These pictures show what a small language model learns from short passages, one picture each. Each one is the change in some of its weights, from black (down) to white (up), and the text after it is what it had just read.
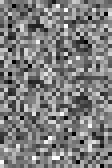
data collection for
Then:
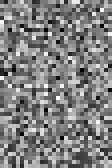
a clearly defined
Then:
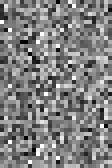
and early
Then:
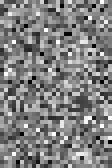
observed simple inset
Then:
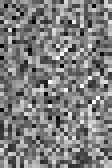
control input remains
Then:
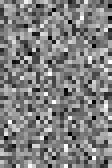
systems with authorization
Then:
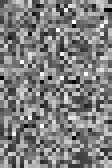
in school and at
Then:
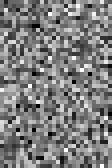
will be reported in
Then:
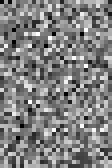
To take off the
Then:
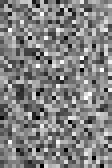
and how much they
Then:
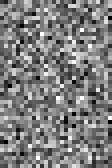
(b) with
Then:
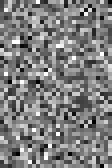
purposes of
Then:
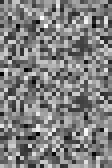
In the context of
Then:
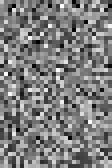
es configura
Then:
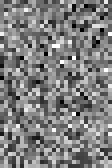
market regulation is
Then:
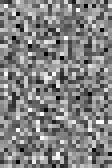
Soni et
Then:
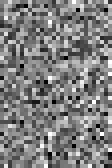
theoretical predictions
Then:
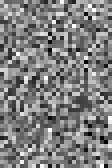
The equation line has
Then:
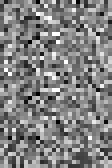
undash va
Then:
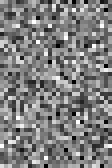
prevalência de
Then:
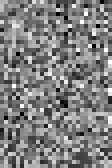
specific components.
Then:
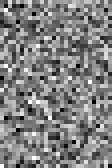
by fitting the
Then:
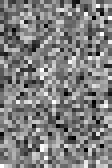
resources in each
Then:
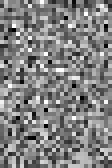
the var.
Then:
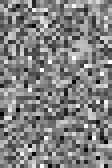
the parameters in
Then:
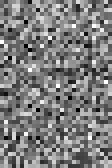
expand our
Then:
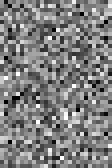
особи з
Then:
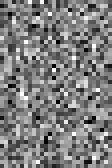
established, and
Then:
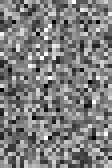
study, the system
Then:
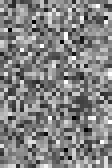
ability to account
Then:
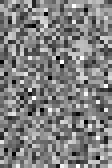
the level of
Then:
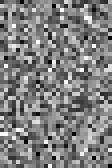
spectrum although a
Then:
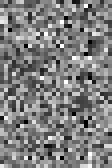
coincide with
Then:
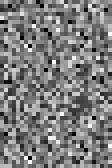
maximum deflection
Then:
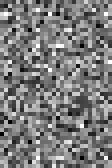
cluster of points
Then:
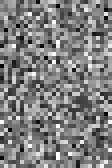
di masa
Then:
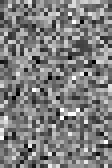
for the mean and
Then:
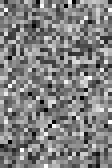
be equal to
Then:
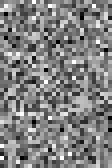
the physicists
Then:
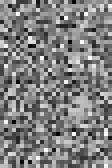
through the steps
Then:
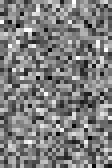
anymore and
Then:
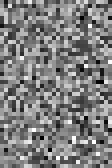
number $k$
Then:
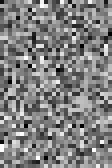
they did not
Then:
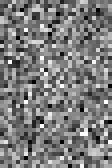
I$ by
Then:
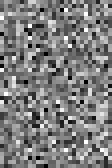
and to respond to
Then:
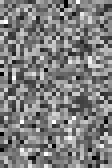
an edge
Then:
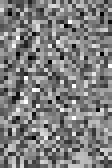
the stellar
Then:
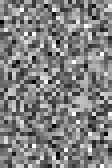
the TBL
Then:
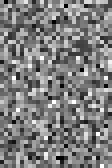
is the one,
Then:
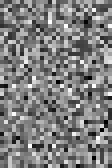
velocity of $v
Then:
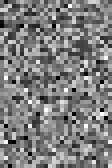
are observed up to
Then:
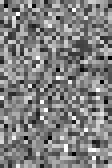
contributions to
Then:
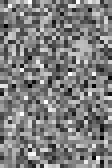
with $$
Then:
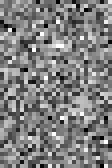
The continuous
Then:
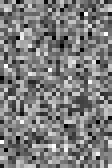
fit varies
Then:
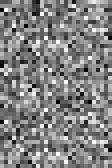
essential to
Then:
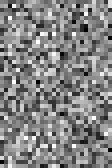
до цього
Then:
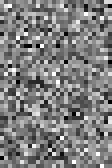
OAR structures
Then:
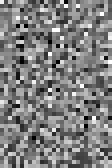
Whether the
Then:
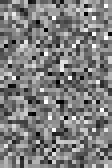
It is seen that
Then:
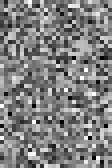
with their content.
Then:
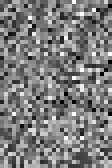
complex phase of the
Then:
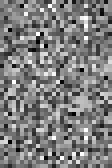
на добри
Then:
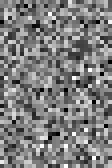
analysis of the
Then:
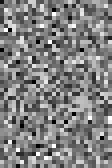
the thermal boundary
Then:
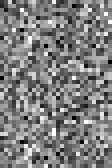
of Radiology
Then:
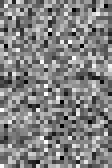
treated with
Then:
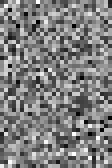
indication of
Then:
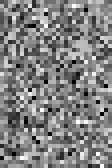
the effectiveness
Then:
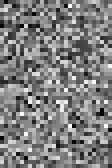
are periodic
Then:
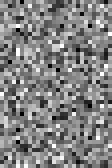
підходи до
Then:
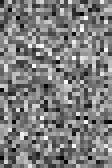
accurately, we
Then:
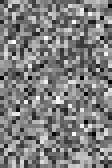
of the CP
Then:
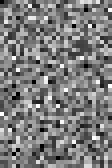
which contains the
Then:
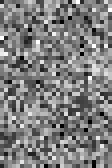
commutes with the
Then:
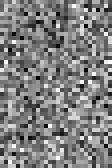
proposed method. Table
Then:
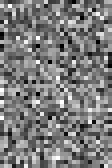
do MES por
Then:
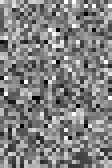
trigram language
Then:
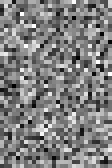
resources invested
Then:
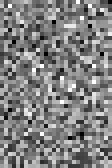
triplet states
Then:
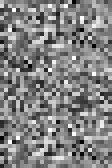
economics for
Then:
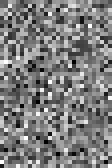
first choice among
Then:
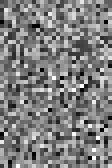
characterisation of
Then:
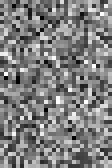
incidence in
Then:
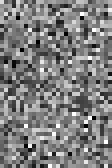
during the day
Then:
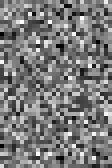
do not take
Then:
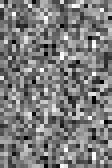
4., that the
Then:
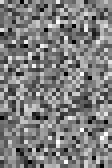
and\ \bibinfo
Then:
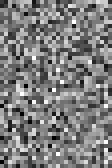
and total days
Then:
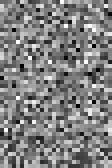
systematical and
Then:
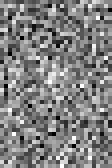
creator deity
